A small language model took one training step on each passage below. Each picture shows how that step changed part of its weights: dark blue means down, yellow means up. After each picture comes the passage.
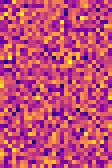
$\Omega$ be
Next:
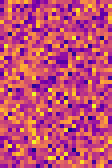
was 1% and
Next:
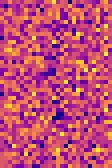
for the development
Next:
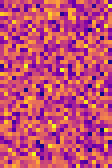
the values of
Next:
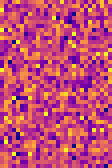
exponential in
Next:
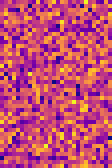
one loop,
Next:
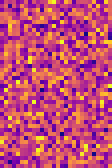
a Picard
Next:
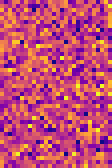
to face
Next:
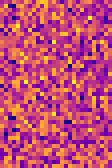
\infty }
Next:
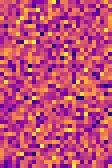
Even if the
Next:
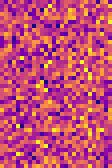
similar results.
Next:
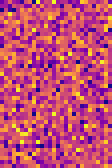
any alteration
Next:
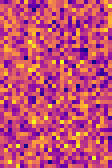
to ligand
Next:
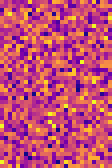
become a
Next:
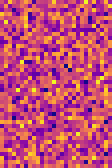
such that the
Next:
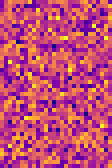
activity was
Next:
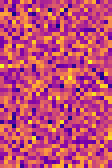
let $f:
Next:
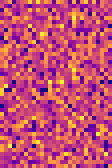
have shown, it
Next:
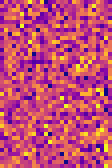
within is
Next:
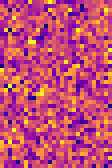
which writer
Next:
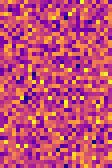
differential on the
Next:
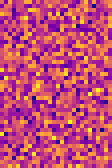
functions such that
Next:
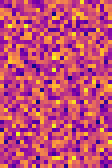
at infinity
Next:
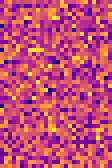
are maintained
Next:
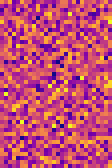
However, we
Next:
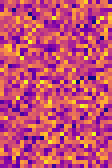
considered in this
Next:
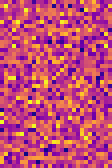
7 Feb
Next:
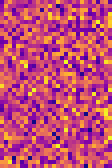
role to
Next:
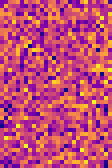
of manual
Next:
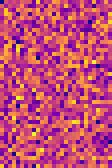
consistency of
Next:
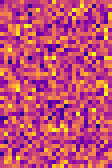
over a field
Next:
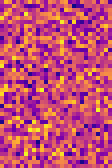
protect the
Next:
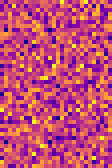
extracted from
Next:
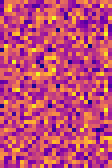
is the main
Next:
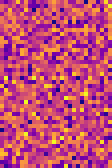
to (S)
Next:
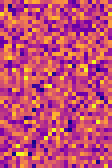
existing in
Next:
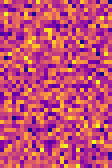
estimate the
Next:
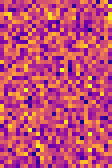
their values due to
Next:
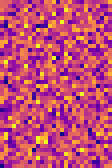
E G C G
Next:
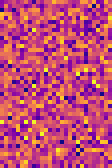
an $M
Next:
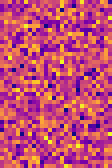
effective in
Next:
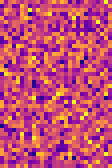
if they are
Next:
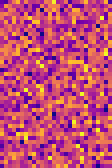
of the slow
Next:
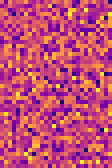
category of
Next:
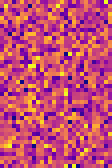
we obtain the
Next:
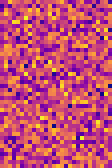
under production conditions
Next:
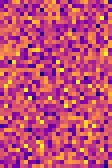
of the derivative
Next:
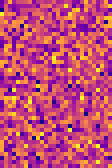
which will be
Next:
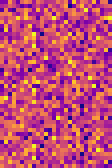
describes a
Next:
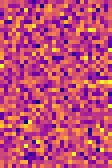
The Nature
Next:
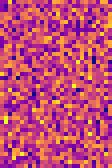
time for different
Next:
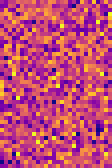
transpose of the
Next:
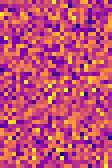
linear, then
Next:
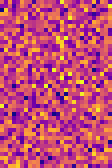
sections resulting
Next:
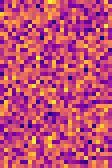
the liquid
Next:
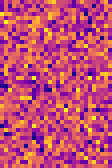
the open
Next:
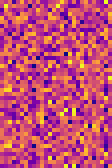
we have the
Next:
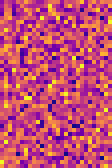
- In terms of
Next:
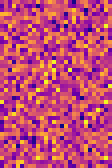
the algorithm in
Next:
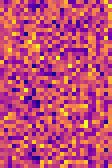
to generate data
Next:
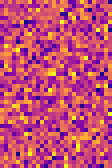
reality it is
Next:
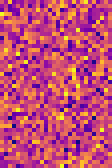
closed, it
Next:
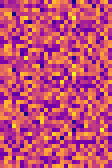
in terms of
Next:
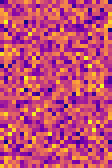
rationality to
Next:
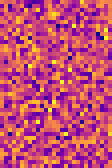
In many cases the
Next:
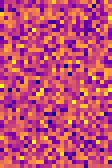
an average
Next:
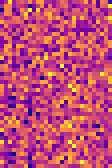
may choose
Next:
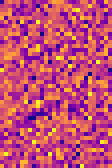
and $I$
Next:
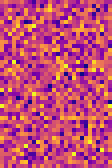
The conjecture
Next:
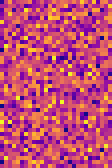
were selected
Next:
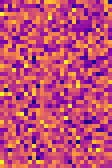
the fifty
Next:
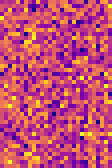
to detect
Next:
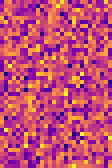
and we can
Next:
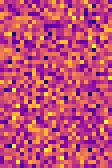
then the following.
